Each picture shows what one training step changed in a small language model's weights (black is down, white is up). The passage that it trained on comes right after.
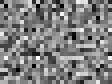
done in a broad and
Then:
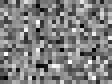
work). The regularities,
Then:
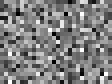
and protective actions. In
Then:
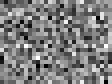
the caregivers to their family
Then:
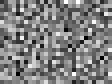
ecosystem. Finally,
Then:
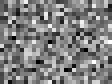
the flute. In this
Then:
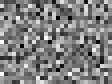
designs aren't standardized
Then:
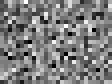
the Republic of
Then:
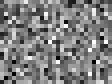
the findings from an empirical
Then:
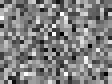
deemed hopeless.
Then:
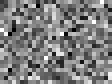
experiments. The results of our
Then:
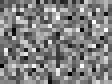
platforms at a certain
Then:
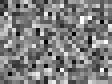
contribute to the development of
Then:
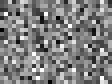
form of utilization and utilization of
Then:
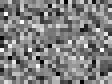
of open source tools such as
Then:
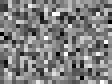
be prepared over. India
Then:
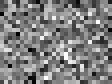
make informed choices about
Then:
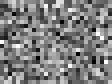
1. According to research area
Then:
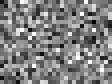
mature design stage, a
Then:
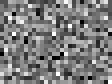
were the most common grade with
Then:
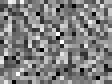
online learning include students not being
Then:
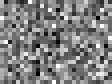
grape bunches,
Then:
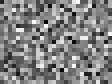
Bruns RE,
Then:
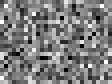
in many cases the optimum conditions for
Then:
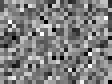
Pearson Correlation
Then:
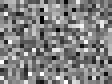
by defining membership functions
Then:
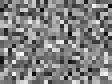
transmission mode of this
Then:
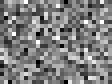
the M series of tests which
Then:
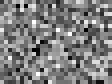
Finally, the following
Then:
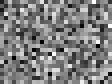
an important role in conveying
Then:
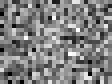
possible through a request to the
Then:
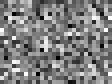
was taken according to
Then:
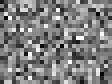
nerve injury,
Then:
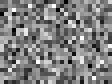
occurs in the brush
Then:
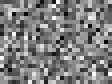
ΔB is half of
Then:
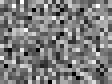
from work) - iv.
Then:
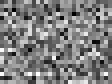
and EFT of dorsal
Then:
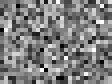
effectiveness as to what
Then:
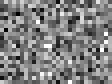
and when confronted with
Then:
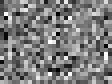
plot of the gain
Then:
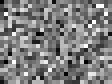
phase separate from the
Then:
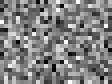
communication channel, called
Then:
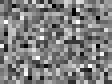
in each cube to form a
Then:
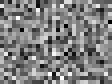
professors have been trained in
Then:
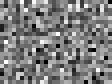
- phản
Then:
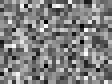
Comparative study of Nigeria
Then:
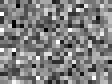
only in the morning and
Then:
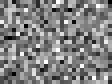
difference in the absorption
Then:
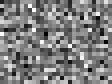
94 people are working
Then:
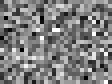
that they can bring to
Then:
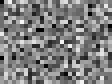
to an instrument is found to
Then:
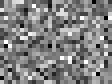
plod, prinosi.
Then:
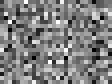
the application of control algorithms based on
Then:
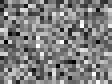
antimicrobial activities of main
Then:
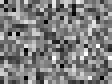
in fulfillment of the
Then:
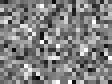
via freight transport.
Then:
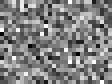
Culture. CSC
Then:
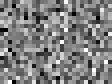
over its 4 years of existence
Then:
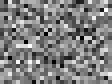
between passes. The
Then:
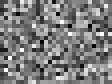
threshold of 0.70 for
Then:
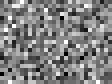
pH, forming a
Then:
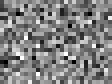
and scalability [20]. The
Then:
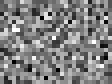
is constructed, SS can
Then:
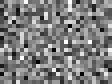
the known actors (in
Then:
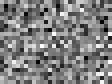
descendant of a .
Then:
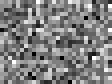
Fabrication; 1.0
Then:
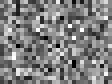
their decision to continue with their studies
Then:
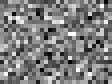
were estimated for 14
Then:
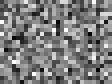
working for health reasons,
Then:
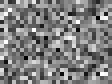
is considered to be a pious
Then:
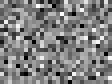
tube or suture
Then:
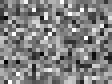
the preservation, development,
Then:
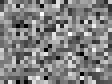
Contribution Anjalie,
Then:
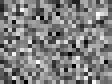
model as a sort of
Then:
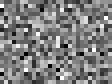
authors have declared that no
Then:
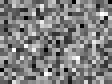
nov. is most close
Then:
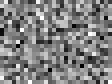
violating privacy issues
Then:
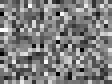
changed using various mapping
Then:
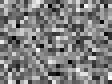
Acevedo LA and
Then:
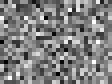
cybercrime, one
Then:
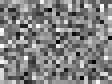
8. Are concepts
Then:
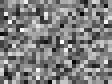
the research protocol so that they
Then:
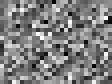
To do this, it is considered,
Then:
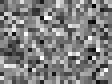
is no significant difference in the mean
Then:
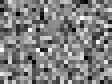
over inner loops
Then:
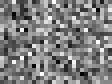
strategies: - a.
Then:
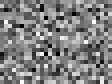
and space discretization
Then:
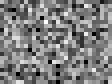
initiatives related to TB.
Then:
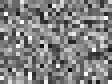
of energy supply are considered, and
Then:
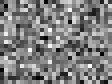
quite well with that obtained by
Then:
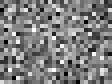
complex than the distinction between
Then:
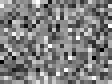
Lecky F,
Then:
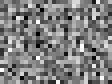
energy and (5) wind energy
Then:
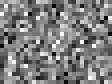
proper excitation at the
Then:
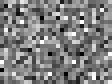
in the u direction and can
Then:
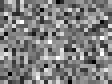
with the emergence of the information
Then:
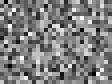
an r -complete
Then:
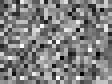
new to science. In years to
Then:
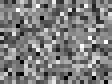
next two. To lower
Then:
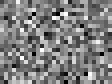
suggest that the inscription
